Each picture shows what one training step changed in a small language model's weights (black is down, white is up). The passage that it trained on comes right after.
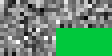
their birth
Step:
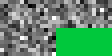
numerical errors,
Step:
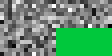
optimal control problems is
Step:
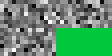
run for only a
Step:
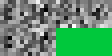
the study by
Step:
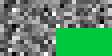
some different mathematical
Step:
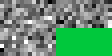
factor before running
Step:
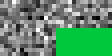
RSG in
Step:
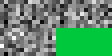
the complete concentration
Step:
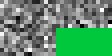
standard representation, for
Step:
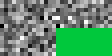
Now, by
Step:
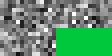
that may become available
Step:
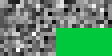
we have asymptotic
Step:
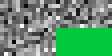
small disturbance
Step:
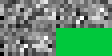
allows us to
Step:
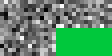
the Radio
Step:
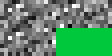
is also expected to
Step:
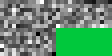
between topological vector
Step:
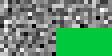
$\Gamma$ under
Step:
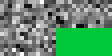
be vanishing
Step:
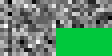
These detectors
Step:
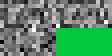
present a quantitative
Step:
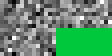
we list some of
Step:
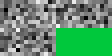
model and each individual
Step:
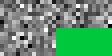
ruleset contains
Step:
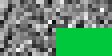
on the table.
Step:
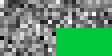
identical if they
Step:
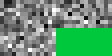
proposals for future
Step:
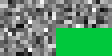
have shown the similar
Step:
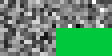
the origin in
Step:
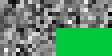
we obtain a functor
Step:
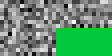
for machine
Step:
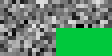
measured from the
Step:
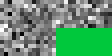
These teeth
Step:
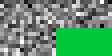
derivative'' is
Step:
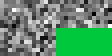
accuracy, the
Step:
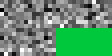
smoothness in the
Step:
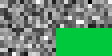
tower. The
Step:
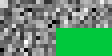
or transitions.
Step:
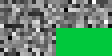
present explicit analytic
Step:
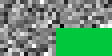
within five different
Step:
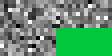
aims at
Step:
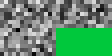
the form of
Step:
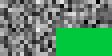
to the systematic
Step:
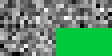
us to underlying
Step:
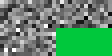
and $ \nabla
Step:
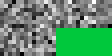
most extreme
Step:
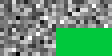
generator satisfies
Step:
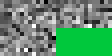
access: 21
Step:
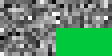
impacts and
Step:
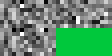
for example 128
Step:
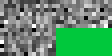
functions (since
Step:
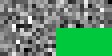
shown in Fig.
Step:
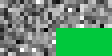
to deploy
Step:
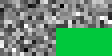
QD appears
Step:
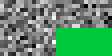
would not be
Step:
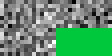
fact, is a
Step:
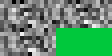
for all the present
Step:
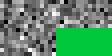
organizing, the
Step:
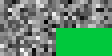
were acquired
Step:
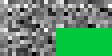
The following is one
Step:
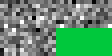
scattering amplitude
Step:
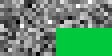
magnetic field), the
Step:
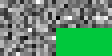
to overcome
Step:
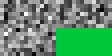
the demand of the
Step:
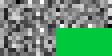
of learners
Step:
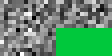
the value of
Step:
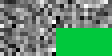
continuous delivery
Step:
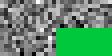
to expect that
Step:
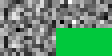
of the advancing
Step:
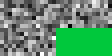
she also faced
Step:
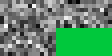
Hence, for every
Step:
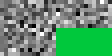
divide the
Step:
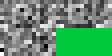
In what follows,
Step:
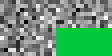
leading order for
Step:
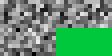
the assessment of
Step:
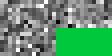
are available via the
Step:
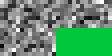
and is considered only
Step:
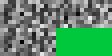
the introduction by
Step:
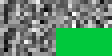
the indicator of
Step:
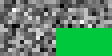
some examples: the
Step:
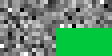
quark moves
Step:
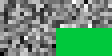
the suspension
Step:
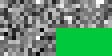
to represent the
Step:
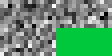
Have you
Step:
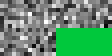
coordinates, and
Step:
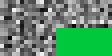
that the branch
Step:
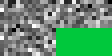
well as for
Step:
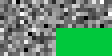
curves is their
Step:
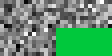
stepwise design
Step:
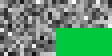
to support our
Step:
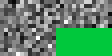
we consider the power
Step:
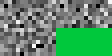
\over M
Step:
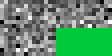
standard properties:
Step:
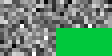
additional (vertical)
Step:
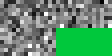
purpose. No
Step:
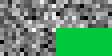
process and a
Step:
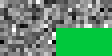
in Field
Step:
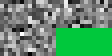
used for further
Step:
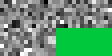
Noah to
